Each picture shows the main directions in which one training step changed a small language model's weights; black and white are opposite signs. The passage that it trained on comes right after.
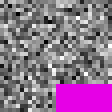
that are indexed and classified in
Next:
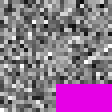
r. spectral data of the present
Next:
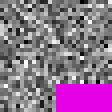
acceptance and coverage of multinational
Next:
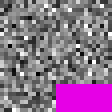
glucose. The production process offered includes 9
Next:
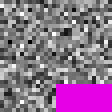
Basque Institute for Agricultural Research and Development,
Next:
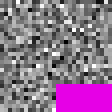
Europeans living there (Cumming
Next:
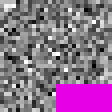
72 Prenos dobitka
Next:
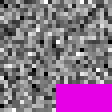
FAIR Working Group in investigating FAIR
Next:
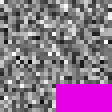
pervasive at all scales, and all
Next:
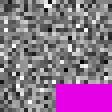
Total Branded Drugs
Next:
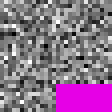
however it is predicted that with an advancement
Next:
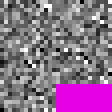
cavity on CT scan was 150
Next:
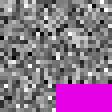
single-phase phase. The sample of
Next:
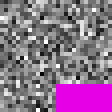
including methodological integration, and the
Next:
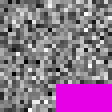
a velocity (dx/dt),
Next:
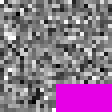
of cross-sectional data. The purpose
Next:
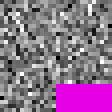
and elderly people. It is important for the
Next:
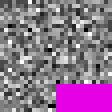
highlights the prospective oxygen fluxes that can
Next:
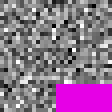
emission gases taken for MO oils and
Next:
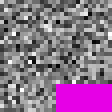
impairing the virus's ability to
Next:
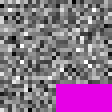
and V_d is the threshold voltage of
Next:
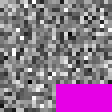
draped preform with a significant number
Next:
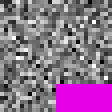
4. Findings and Discussion This section presents
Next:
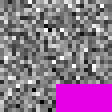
minimizing of the weight function and then the
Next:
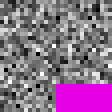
the same article, specifies one of these
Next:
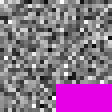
increased its humanitarian activities over the past years
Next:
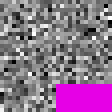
them were ruled out during hospitalization
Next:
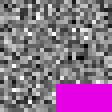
public repository 2 9/17=
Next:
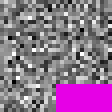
noise control Mohamed Mahmoud
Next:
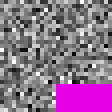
preparation: TT, WPan,
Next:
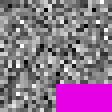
composite materials provide excellent stiffness and strength under
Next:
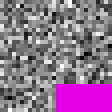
AMONG LERU
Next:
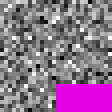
corridor (green). A thick
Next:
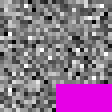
Several other amino acids, viz.
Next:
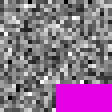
The fragments m/e 329 and
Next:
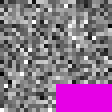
generated inside the very low pressure- formed
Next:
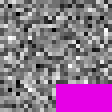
that is, the poverty line. This is
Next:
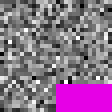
a context information XML tag could replace
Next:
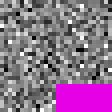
as West Bengal University of Technology
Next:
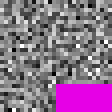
copies of this pattern by X^n
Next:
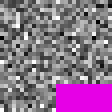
– the pedagogical expression of love and
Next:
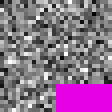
customize. Most pattern-generating
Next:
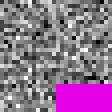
lowering satisfaction, which may reduce institutionalized
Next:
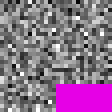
calculated for ^{90}Y adsorption.
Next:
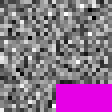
water firms. The study reviewed conceptual, theoretical
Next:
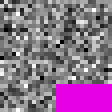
of predicting the Mw via their corresponding
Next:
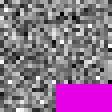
of telemedicine had an association with
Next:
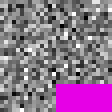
himself had no permission to have
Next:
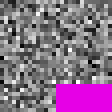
the European Union. Ontology alignment
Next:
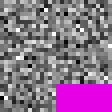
epigenetic factors which are integrated into
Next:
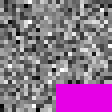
Based on the literature review, a composite
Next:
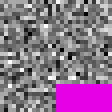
clusters that could hinder logistical performance
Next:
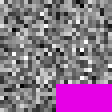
layer in the third variant led to a
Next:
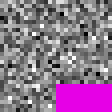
there are 34 and 31 males and females
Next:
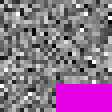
of compliance was at an average level of
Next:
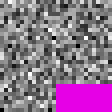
the sensor. The reference voltage is chosen according
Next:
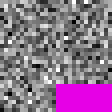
others to read and appreciate your
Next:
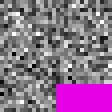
to compete among each other.
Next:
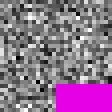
treat digestive disorders, liver disease,
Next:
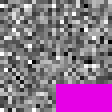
as an intra-day and inter-day
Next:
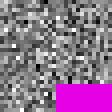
been found increasing with the increase of equilibrium
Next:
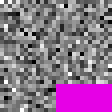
for six weeks under a 14 h
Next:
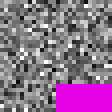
formed by the indentation of their
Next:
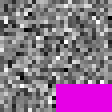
similar with the findings of Rashid et
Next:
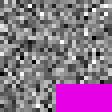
also emphasized positive uses, such as
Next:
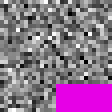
young, active, and repeat consumers are
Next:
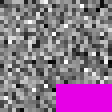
smart contracts to ensure products or services from
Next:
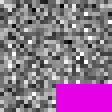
2022). In the US, there is much
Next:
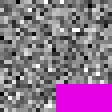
trend and how it can serve as the basis
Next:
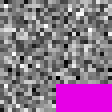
mothers (Meyer et al.,
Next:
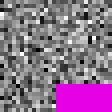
fitness value If the fitness value is
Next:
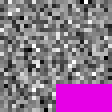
| \psi \rangle|^2
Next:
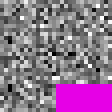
two data sets were individually separated into two
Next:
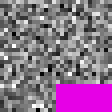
region's architectural traditions,
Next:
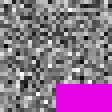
patients who underwent cytoreductive
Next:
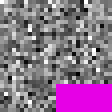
centrifuge BS-120
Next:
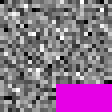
requirements for smart logistics of European, US and
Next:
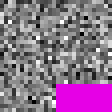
*Generalization*, formulation of the
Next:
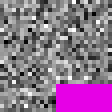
different topics made by the country’s creative
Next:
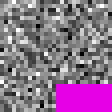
**Deepen the construction of the
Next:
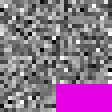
Strategy) it was found that this model presented
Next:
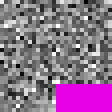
[Rising Academies](#), and
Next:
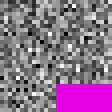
a known mass of PFR and
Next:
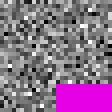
0.001$) with season, from June
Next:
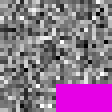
audit firms open up the potential of
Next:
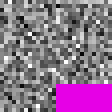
ml. of a dilute solution of
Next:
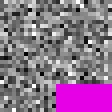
an important stressor amongst them with mean
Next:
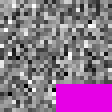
the Turkestan General-Governor
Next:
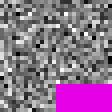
that affects 8–20% of
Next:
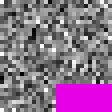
electromechanical, thermal, etc.)
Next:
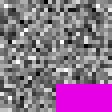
consumer.*²⁶ Results for this part of
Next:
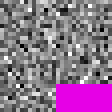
way of communication and good strategy can use such
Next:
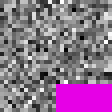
natural resources**, including renewable ones' -
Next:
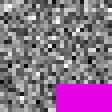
^{1,2}Department of
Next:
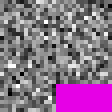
train the model. (a)
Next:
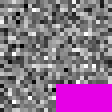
and the theoretical is not just the preserve
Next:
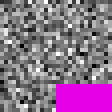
homogeneous. The homogenized mixtures
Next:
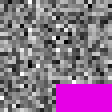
$t > 0$, then from Equation
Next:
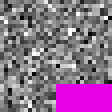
liver cells using ice-cold
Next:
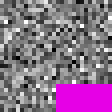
examine the theories of creative economy and
